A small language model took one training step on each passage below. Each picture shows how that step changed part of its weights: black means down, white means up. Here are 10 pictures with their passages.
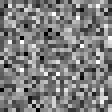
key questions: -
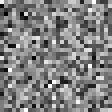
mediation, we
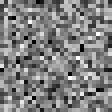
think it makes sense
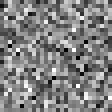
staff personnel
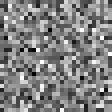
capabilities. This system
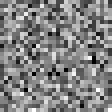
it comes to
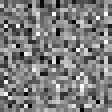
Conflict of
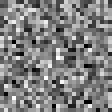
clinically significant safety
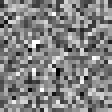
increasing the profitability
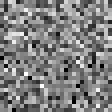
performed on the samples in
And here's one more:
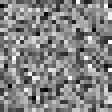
general anesthesia
